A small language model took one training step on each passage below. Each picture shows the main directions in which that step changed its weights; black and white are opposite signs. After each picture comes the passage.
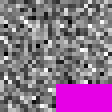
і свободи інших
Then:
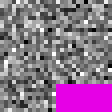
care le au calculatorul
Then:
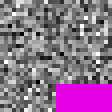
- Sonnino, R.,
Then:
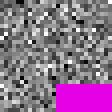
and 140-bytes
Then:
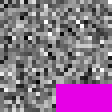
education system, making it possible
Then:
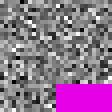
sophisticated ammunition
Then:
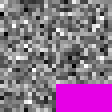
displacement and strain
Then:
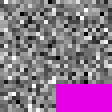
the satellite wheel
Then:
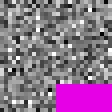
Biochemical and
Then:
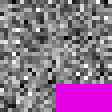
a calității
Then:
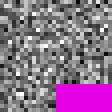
Talat ogly – Head
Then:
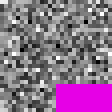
-3.71 Missense
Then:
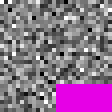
стране принимается
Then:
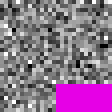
shakillanishida katta
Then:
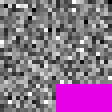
o'g'li, and
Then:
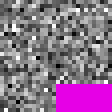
SHORTENING In
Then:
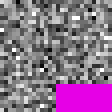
for the heart disease study
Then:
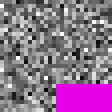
organism defends itself
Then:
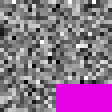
qualidade. É necessário
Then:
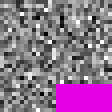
recognition of the'
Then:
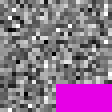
ularning mustaqil
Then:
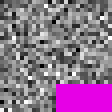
The framework proposed here
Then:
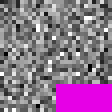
провідний інженер
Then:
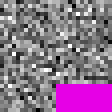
techniques where researchers can share
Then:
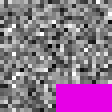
when explicitly banned by
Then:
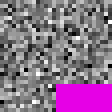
in accordance with sustainable
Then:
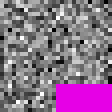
INFO Received:
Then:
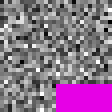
of benefits for many people
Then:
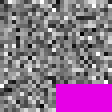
the diagnosis is based on a
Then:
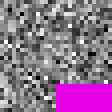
highly qualified personnel,
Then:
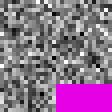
Dados divulgados
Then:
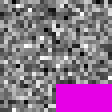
Mar Coll struggled,
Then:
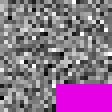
TB meningitis.
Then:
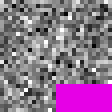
The boom in international
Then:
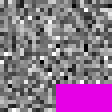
if y reacts to y'
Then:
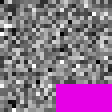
resurslarini tejash
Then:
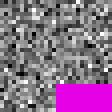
bo‘lgan intilishlarini
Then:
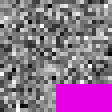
Hindus and Muslims.
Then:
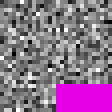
définitions ascendantes de
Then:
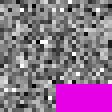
de edad que consulta en
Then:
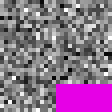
to enhance denitrification
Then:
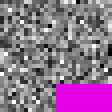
el nivel real de CDD
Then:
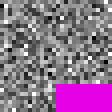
will help to determine if
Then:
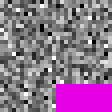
therefore, becomes in
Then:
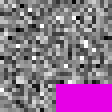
potential pitfalls, the
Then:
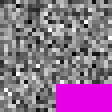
the US financial system in
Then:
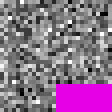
discovery of oil, there has
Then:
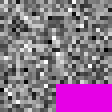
brick, and concrete.
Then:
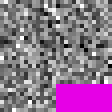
a maggior rischio di
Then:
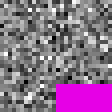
order to allow comparison
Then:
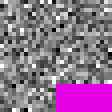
12. Hybrid
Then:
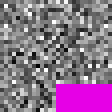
measurement results satisfy
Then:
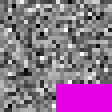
/ Paracale /
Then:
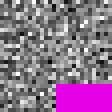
nacalculaties van
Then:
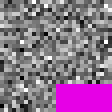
в группах
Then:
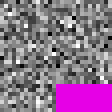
(Organización de las
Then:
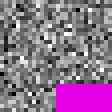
with a 12.1 day
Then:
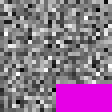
is not expected to be used by
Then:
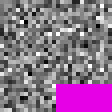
нельзя полностью
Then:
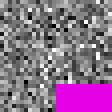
of the jobs, compared to
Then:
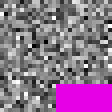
domain of attitude towards
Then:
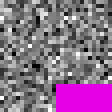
underground feeding
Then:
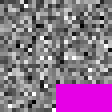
in special schools and their
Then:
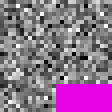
tener un sistema que
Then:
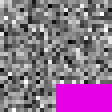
support services to inclusive
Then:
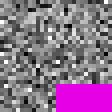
reduced in diabetic
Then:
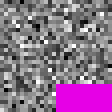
30m, contendo 4
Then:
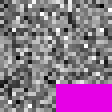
statistical analysis conducted on
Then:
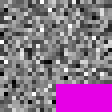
mapped in space without
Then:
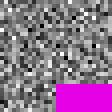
microscopic count method
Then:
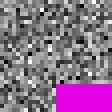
set up the story in such a
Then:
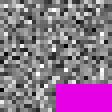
estudo tomou-se como
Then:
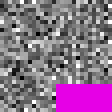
the employment and poverty
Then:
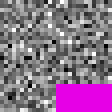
hisoblanadi. Bizga
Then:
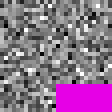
modern significance. He paid
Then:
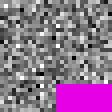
no of vertex:");
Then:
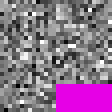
Mendonça, A.;
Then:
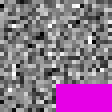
young people make up about
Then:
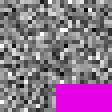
05 Maranhão São
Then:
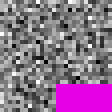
(proportional random
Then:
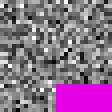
рівні з усіма,
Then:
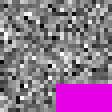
and cumulative teaching
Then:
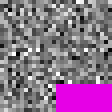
test hypothesizes the
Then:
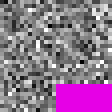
laboratory Technology,
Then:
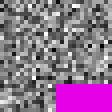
their political and legal
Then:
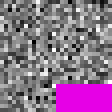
más amplia y que se
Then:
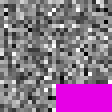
bilan bog'lanib
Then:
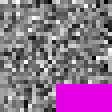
All of the above
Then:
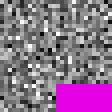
the acquisition of maximum
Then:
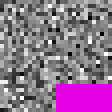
тавсия этилади
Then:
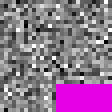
no conflict of interest.
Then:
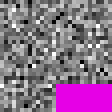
area of Imo State.
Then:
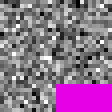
Unter dem Morgennebel
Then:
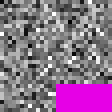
health services, although
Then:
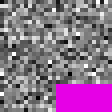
[1]. During colonial
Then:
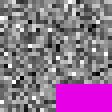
bien connu a été
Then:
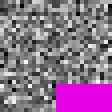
employees for one
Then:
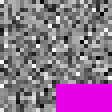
used was a structured,
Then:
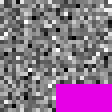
However, due to
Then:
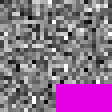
of primitive societies, as well
